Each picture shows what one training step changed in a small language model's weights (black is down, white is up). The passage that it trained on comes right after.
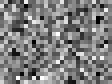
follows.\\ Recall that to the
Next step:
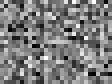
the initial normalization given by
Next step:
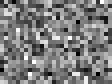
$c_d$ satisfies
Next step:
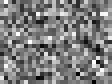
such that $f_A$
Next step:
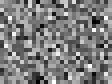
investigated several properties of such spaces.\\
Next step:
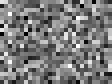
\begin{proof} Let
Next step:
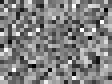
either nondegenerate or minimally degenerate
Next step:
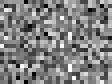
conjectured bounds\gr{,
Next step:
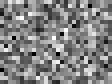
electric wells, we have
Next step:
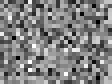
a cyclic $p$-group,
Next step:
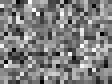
so the proper ideals are precisely the
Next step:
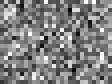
with nonnegative entries. As usual,
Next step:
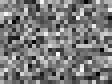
\hline \end{tabular}%
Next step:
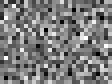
can be realized as the
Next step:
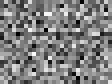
such a status for
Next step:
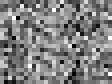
the star-discrepancy
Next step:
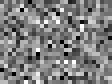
Ramanujan - Fourier coefficients
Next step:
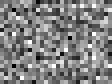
tractability; they fit very well
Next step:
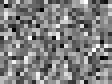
and split conformal calibration can make
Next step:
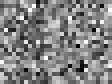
that Q-analytic functions
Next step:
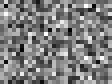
in the undirected graph associated
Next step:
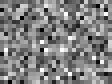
a forest, if
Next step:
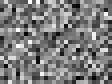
each pair. Leftovers
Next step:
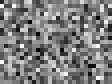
estimated solutions $u_{0}$
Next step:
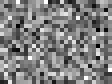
$W$, independent of ${\bf
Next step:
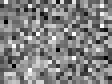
whose right-hand side appears as
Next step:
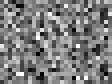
each $E_i$ is
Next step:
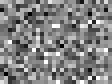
gait cycle to a
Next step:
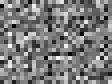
\noindent \begin{pf}
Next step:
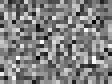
An algebra $A$, in which
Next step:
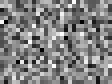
pairings which are orientation-preserving
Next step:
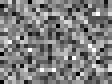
\geq n_2 \geq
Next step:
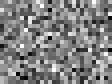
descent composition of~$T$. For
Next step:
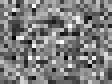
(cf. Problem~207
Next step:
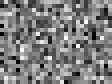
$ D\in R $ is
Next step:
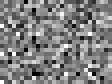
to explore whether a convex combination
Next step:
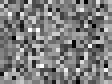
a number of points. However,
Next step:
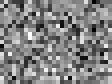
the fact that for any two
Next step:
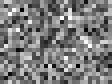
\varepsilon _{E})\circ
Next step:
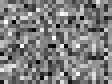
\end{equation} On the
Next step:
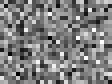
a subring of $R$,
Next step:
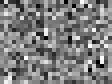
$ be the affine quotients. Since
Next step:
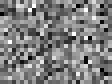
\item[(i)] strongly
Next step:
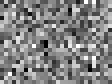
set. So it suffices to show
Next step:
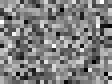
close proximity of
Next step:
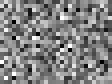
Second row, left to right,
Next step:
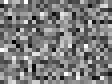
graph is uncoarse and
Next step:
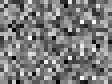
the model calibration (Section
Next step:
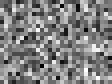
any q and r. This
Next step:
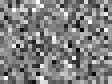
a solution of a quadratic equation with
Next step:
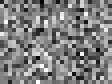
correct evolution of mass, kinetic
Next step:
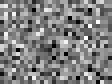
HPF offers almost no
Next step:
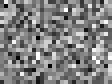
we have $\left\Vert
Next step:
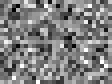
\geqslant \ldots\geqslant
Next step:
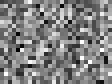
for robust beamforming against the
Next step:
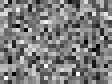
the point$ x $ to a
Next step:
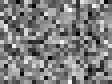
(4.7) with Cauchy
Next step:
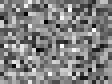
The simple groups of order less than
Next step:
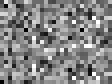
we, therefore, have to start
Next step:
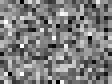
\end{equation} Then its
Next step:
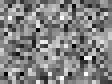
Ekeland variational principle} to
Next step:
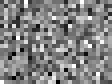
are not accounted for at
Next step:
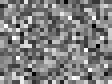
C$ is finite by base
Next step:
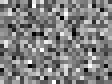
die approximation analytischer
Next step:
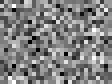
signals while ensuring local
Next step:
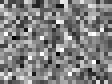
part we start with the computation of
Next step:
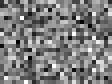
neighborhoods of $M$.
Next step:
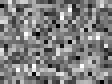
In order to prove the theorem we
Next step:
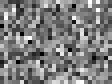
In the former situation there are
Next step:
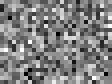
via Rademacher type
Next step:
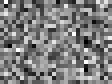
as well $q^1$
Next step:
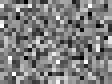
generalized Milnor number of the
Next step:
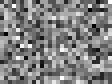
related by a gauge transformation
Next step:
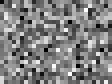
correct choice of the generating function of
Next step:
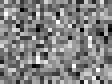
on these issues, in which
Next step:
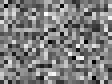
for the classes $\alpha$ and
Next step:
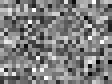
of \eqref{hut}
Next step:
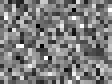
Let $S$ be the
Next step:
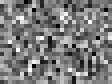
Techonology and
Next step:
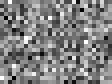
forms by forcing out the equalities
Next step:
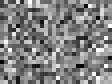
\] which is to be compared to
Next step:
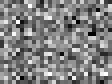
than part 3 and using the previous
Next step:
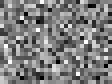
case of arbitrary $k$.
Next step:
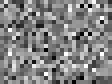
the derivative from both sides of equation
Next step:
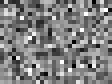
$F \notin X^*$, the
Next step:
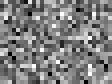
on. Indirectly,
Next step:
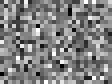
are defined. We take sufficiently large
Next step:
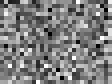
$A\subset \C$
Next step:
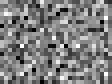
\end{equation*} All the
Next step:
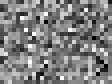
curvature and satisfies (as usual,
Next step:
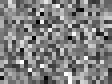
explicitly designing a regularization functional,
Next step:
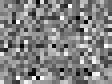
devised an analytic technique to obtain
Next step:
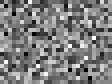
{Parikh, N.
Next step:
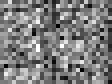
Cambridge University Press,
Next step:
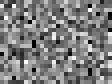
devoted to the first and second
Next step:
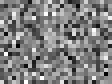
the RT elements only for
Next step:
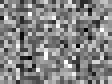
triangularizable matrices with entries from
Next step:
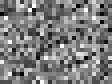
\item[(i)] We showed
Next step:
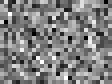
\; 2)$. Hence, we have
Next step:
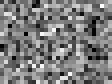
A left operator $A$-module
